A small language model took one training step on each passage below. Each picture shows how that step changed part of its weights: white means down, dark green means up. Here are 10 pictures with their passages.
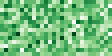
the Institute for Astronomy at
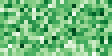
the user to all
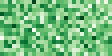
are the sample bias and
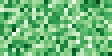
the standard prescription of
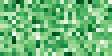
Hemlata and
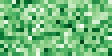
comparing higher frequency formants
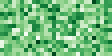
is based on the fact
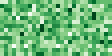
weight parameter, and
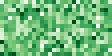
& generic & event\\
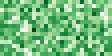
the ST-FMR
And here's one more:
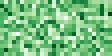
attention again on the red
